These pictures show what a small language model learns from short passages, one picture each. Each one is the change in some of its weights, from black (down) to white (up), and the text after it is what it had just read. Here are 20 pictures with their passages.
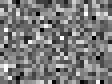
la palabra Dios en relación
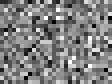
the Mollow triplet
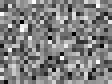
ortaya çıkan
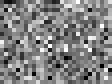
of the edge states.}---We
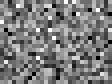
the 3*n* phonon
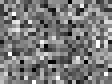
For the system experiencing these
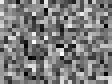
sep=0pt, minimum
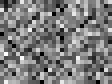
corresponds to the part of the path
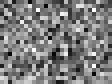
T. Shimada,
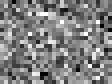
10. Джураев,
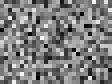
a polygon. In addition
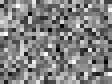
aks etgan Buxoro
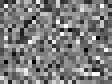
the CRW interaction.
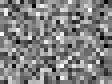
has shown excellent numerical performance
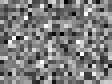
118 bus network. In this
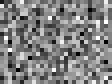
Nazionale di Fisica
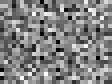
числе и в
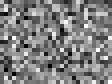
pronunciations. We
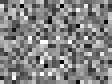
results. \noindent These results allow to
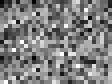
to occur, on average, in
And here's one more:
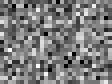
por normas jurídicas que
